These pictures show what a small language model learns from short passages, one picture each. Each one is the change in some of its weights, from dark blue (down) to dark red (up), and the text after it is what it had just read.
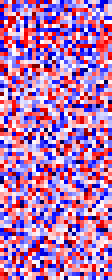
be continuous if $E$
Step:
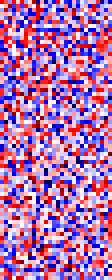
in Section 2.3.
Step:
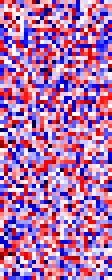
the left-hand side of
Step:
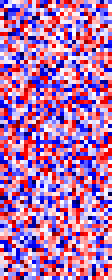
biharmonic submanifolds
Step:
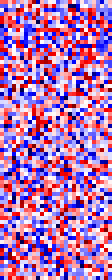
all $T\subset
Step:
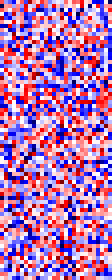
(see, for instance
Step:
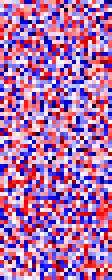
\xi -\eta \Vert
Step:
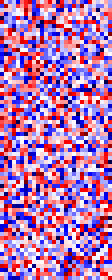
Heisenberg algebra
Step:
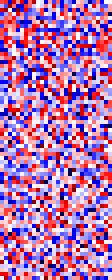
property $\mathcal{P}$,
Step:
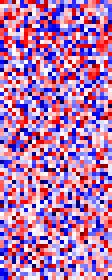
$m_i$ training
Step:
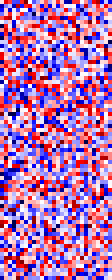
no amenable direct
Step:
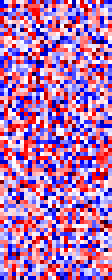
\end{align} Using
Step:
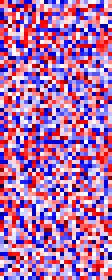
value, then the best
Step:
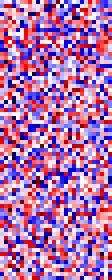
that the circadian
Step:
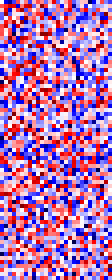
cardinality less than
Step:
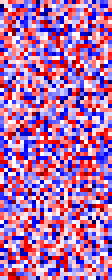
generate} $I$
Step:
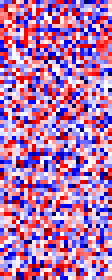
we deduce $$ T_n
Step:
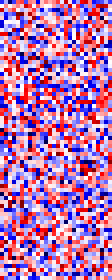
a minimal submanifold and let
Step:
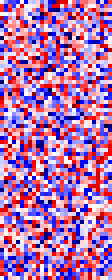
the following {\bf Open
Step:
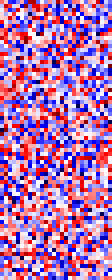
for the variance of
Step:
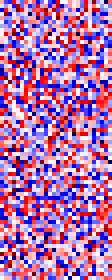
value of the mass is
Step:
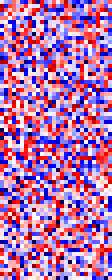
and $\olb\notin
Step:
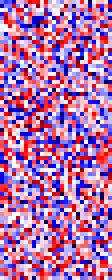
K$ is constant on
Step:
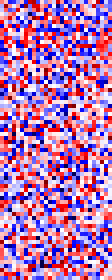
for all } \phi
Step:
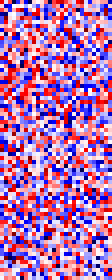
global results concerning the structure
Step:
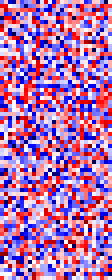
instructive to analyze
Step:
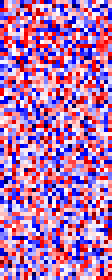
Moreover, there exists a constant
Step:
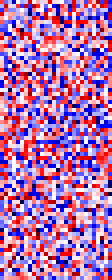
can be formed when applying
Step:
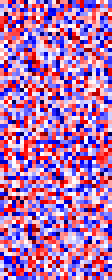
basis techniques for proof
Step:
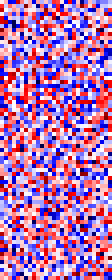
be the resulting diagram.
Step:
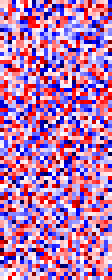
harmonic of some order
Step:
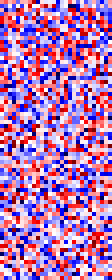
all while significantly
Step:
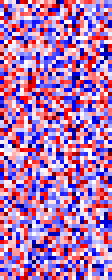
Mathématiques de
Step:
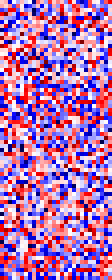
augmented, and
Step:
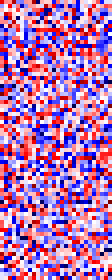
the number of trials according
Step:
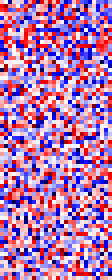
would be interesting to study the
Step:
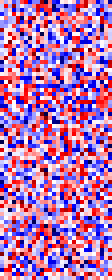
constant depending only on
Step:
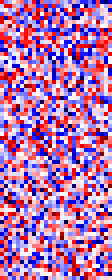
using standard numerical methods, as
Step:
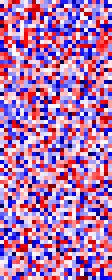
Let ${\mathcal I}
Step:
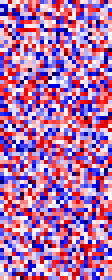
ℕ with
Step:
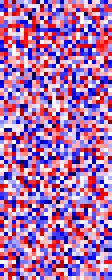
m$ matrices with all
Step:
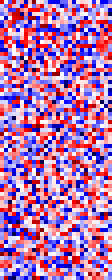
curvature 2). In this
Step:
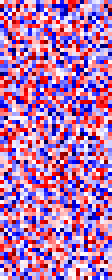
times standard deviation}
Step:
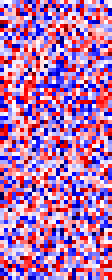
at least three vertices with degree
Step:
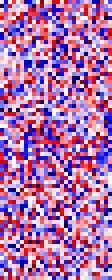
Amer. Math.
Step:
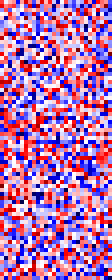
heterogeneity in both
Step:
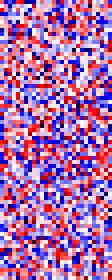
the tangent space to the unique
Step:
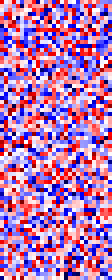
the integral Hodge
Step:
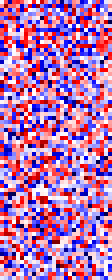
of this paper. The
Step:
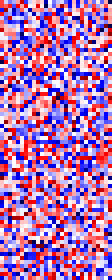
as in Theorem A with
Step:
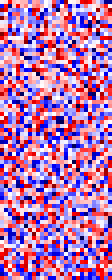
to the quasiconvexity
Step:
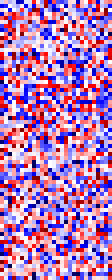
any finitely generated critical right
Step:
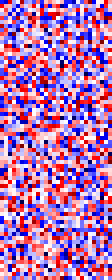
sequence functors that we
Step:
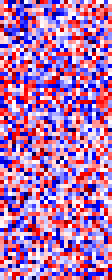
is contractive for $k
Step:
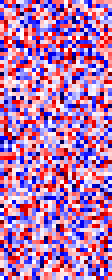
&= \boldsymbol{\pi}
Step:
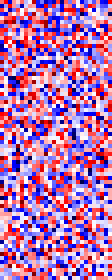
definition of a separator.
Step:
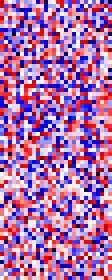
of the stochastic scale in
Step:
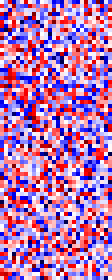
central series for $F$.
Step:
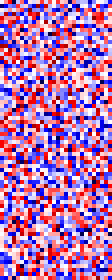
\\ {University of
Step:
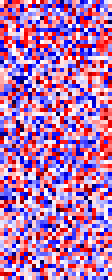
of $5\times
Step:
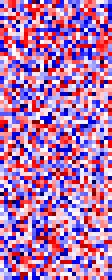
We first show that if
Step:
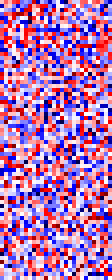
Based on arguments in
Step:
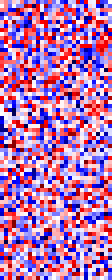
domain remains unknown, the
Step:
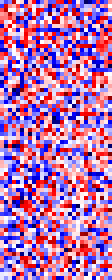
we only need to show that
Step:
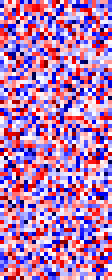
The corresponding history term
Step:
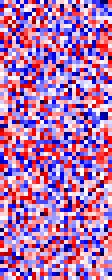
use formal computations in
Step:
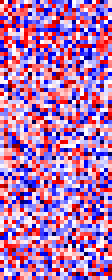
is now complete we will use
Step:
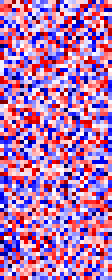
The Permutation
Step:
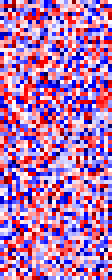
$-1$. Then there is
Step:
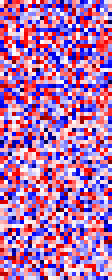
of the field $A$.
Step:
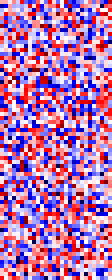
these research papers,
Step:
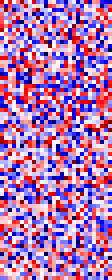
operator representations in terms of generalized
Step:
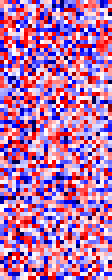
left to remove.
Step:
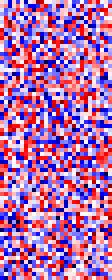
\leqslant d_I
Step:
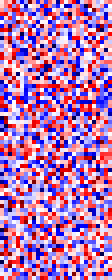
the existence of such a small
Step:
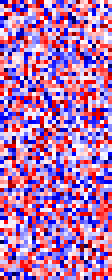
\otimes g-Cg
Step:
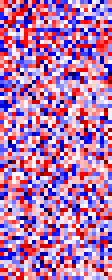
maps $g_t$
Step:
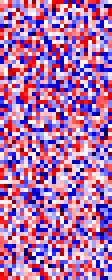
\abs{ \tilde
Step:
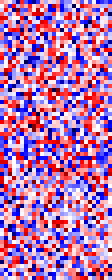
As shall be apparent,
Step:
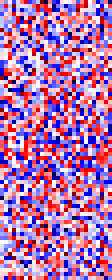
C depending only on
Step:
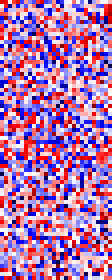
\nabla_Y Y,
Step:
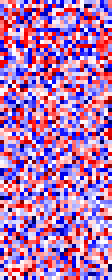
designed to compute the general
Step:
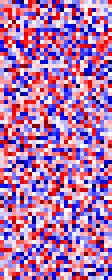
this maximum is less than or
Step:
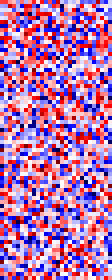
equation \[ b-a =
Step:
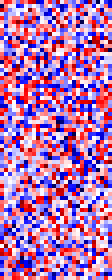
produce numerical approximations to
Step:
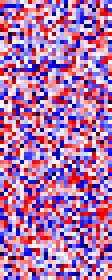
some hyperbolic regular and Laves
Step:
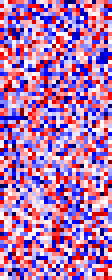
versal families
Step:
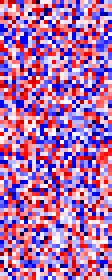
the normal modes of a
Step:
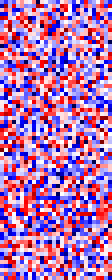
{\bf a codimension 1
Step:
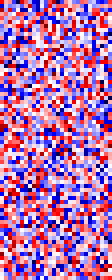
necklaces equals
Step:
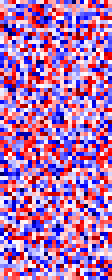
functor sends weak
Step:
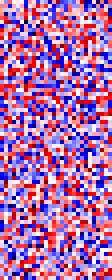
\otimes \e,\
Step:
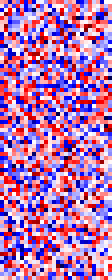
of RAS,
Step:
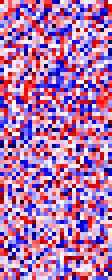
at the time, set theory
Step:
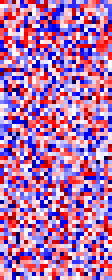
$d$. We consider the
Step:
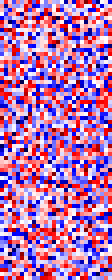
are zero divisors. We
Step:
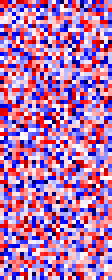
From the relations of the algebra
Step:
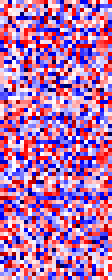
of the complexification of
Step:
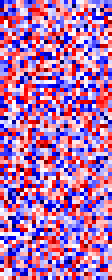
required. So suppose that
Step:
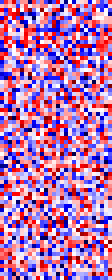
+ B\gamma_n
